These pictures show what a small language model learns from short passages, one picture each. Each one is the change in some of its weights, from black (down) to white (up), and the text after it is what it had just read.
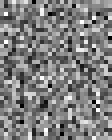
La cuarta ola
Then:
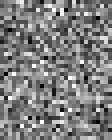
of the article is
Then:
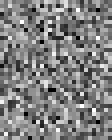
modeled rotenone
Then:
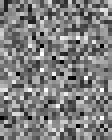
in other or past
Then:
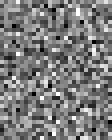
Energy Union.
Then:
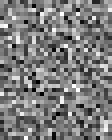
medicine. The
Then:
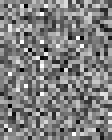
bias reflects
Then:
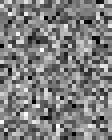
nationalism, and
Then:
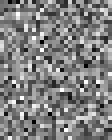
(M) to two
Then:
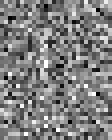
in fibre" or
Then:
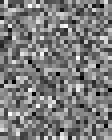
that migration to
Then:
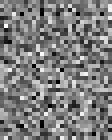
using an adaptive
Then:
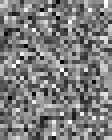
with short term
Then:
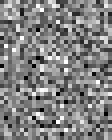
10: IOPAR
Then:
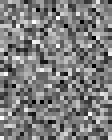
a few people or
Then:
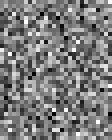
video digital
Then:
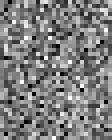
used to determine the
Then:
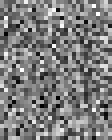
can be either 0
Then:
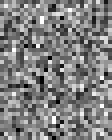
extract formulations
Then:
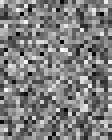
"nút trung
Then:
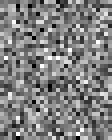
Tabelle 2:
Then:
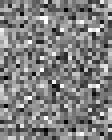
emas. Model
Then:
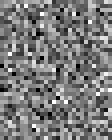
problems. To
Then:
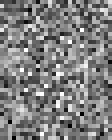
to complete the design and
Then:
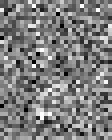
Results tables Table
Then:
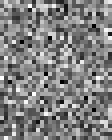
estarem consciente
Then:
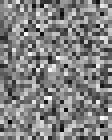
3 Features of
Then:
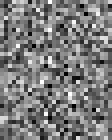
a troca de
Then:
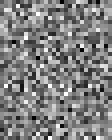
modes) Am
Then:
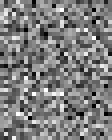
fully integrated into
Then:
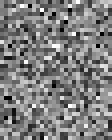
the assumption that
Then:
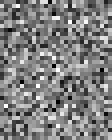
are expected to be
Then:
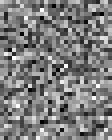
facility were not
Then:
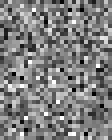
in the form of image
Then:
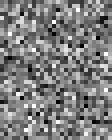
of plankton
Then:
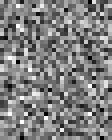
revision of the
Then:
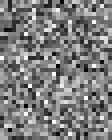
the use cases and their
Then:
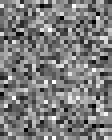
access to quality
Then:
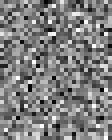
O halde bu
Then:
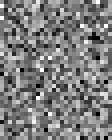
va san'atning
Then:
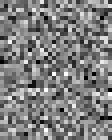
Dan Dicko
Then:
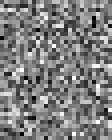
Fabian E.
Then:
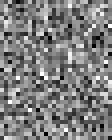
bera olamiz.
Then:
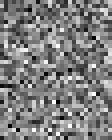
to fit into a
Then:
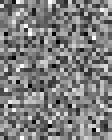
денег и
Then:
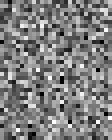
that requires community
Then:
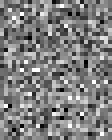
total topological
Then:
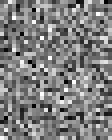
integrative literature
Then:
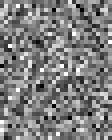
ishoralar orqali
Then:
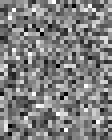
3D GIS world
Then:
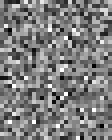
were not significant at $p
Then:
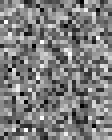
documented datasets with
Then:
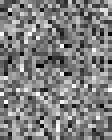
level of CO₂,
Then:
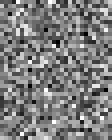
по данным
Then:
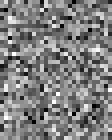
and 'turnover in
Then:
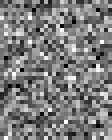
and citizens to
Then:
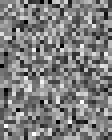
it more engaging
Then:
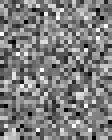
be exhaustive and
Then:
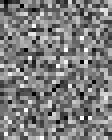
learning. The more
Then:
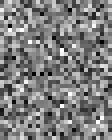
a person of worth
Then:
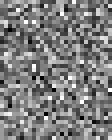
of the Art in
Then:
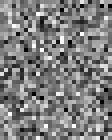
de produtos,
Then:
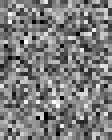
and crack growth
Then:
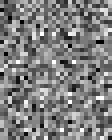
Conductivity and
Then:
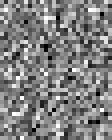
superada por el
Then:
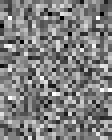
Data Availability The
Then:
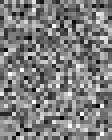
tool tip.
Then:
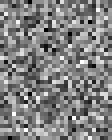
e com descidas
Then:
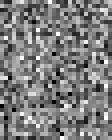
not return to
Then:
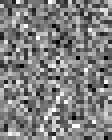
може бути
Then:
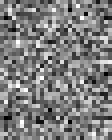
(NO), and
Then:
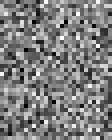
de procession impropre à
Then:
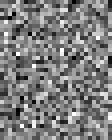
single phase
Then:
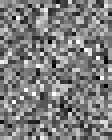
scientists I have
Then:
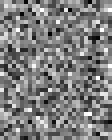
bu bolani
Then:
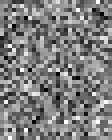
skin problems,
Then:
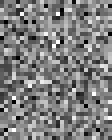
works of art,
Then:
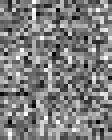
rare cases due the
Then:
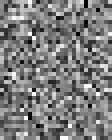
história da
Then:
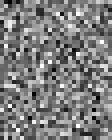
shaxsning til
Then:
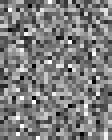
until the reference
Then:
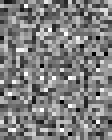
the disease.
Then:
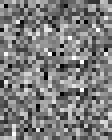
exact p -value
